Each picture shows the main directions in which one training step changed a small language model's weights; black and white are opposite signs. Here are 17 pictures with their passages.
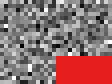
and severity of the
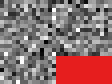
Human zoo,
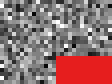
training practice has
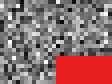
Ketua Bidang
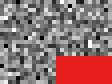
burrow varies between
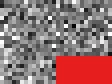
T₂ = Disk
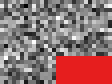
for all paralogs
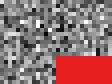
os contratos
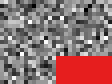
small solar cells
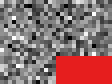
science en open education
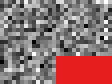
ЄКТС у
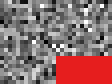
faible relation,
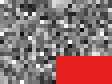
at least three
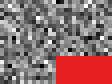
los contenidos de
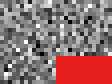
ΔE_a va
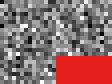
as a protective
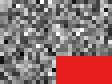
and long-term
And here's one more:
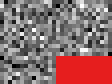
sesuai dengan
